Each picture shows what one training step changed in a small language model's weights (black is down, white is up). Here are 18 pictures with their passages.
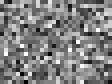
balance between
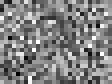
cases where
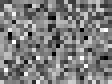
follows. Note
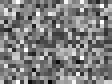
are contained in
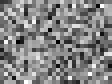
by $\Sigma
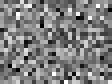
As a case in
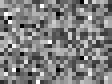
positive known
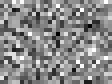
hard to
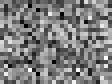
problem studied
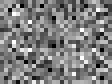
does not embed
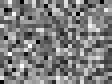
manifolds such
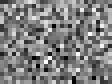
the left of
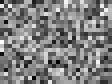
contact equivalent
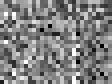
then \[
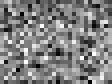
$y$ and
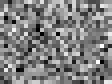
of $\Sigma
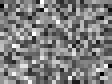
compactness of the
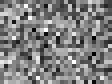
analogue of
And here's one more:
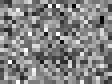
over $B$
